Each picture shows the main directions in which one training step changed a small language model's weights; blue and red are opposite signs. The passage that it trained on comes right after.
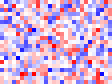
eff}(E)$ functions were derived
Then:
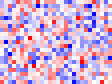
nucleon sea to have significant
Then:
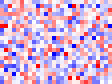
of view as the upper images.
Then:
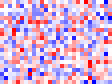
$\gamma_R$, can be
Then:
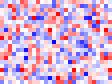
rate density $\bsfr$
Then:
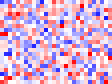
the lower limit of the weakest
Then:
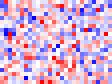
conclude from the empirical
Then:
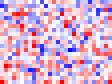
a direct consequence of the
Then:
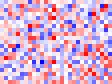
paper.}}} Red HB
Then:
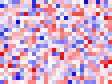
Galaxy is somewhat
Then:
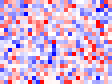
motion \begin{equation}
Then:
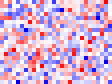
the MG all agents have
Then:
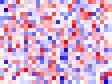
in \TO\ resulting in
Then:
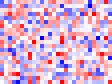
the amount of the information
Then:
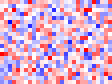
dipole antenna
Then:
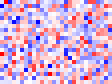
square tiles are aligned
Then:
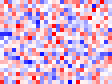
points at a constant height from the
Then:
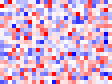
Phys.\ Rev.\ D {\bf
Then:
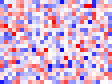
of radius of gravitational sources for
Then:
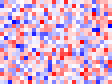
various recombination times.
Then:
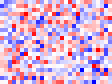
\mathbf{U}_T +
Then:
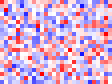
in turn implies that the
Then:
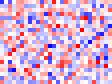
the early Universe or
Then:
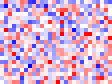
motivates us to consider a
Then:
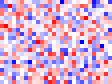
of light intensity inside the structure
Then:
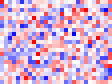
than during the day. This
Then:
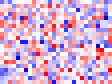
odd}-$L$ state
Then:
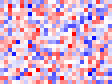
function between the input data and the
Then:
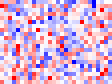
and T.\ Yu,
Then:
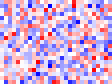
discussions. Thanks to
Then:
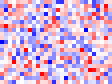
of particles accelerated by these sources
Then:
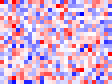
coreflood experiments are required
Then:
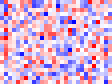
and examine whether the increased
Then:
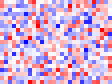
(\ref{condition}) at
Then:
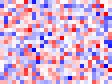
product formulae are particularly
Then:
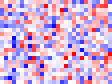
of charged ions in an
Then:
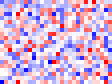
stronger phase-amplitude
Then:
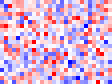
of COVID-19
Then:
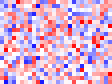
to cancel out the laser
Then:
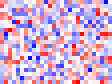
under PBC. As a
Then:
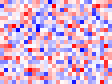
all information has consistently too
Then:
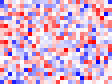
of a multi-agent
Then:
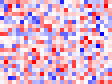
for compact objects and radiative
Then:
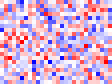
materials, because they can not
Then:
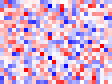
label and $y$ is
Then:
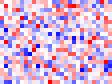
actually holds exactly
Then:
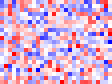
can estimate both the mass (with
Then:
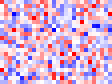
by a strong increase in the surface
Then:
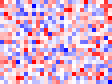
SC's upper critical field could
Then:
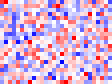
the context of developing a
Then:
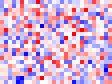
qualitative picture, it
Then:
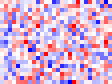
normally incident with
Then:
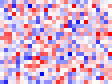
factorization. A detailed analysis of
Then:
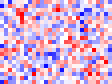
pseudogap dominates
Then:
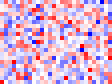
series are derived from local fractional
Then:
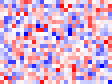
be solved for the wall velocity
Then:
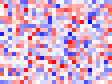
require students to correctly
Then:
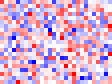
in the volume accessible to
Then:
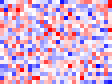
and, (iii) the
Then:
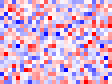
University (Courtesy of
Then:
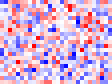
HBB. In the very
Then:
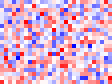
set by Coulomb law
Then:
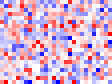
form of $V_{\mathrm
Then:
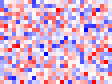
of "could be a
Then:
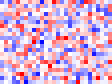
the timescale decreases from
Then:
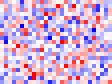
directions. Thus, even
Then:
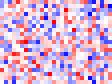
25 inverted microscope
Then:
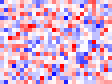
in the proposed algorithm, it is
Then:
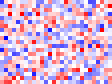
of $M_z$. In
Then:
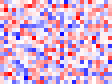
highly cost-intensive
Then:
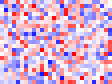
well-known fit to the
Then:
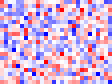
of the DIG imply
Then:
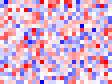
solids is related to defect
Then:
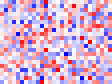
properties --- such as stellar mass
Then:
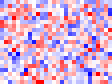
the permanent of the
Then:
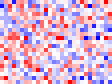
method only needs to run
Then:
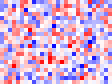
do not affect the classification
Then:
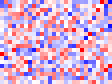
based on the local state of each
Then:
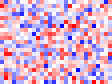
using spectrograms in DL
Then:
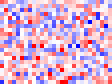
low value of B requires a high
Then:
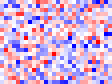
statistical physics of MSM}
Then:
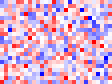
has to drop below the
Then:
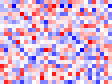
protostar & 3 &
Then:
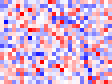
a high-silica
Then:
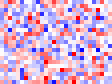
temperature $T(z)$
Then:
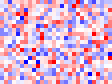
e2 respectively. If the
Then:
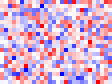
source profile}). The advective
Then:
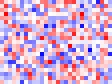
to quantify the number of
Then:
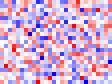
have been performed in an infinite
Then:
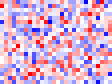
We can see that the two sets
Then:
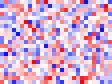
Revision Counsel of
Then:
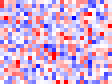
is the SDW interaction is
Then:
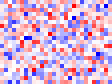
time ranges. In each
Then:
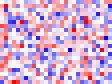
stored oracle results\;
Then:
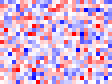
billiard. The direct
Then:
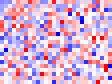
the state, whereas the
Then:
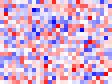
density $n_e$. The
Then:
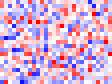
$\Delta \epsilon$) of the
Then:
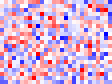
block with no parts, so
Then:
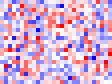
set of partial differential equations
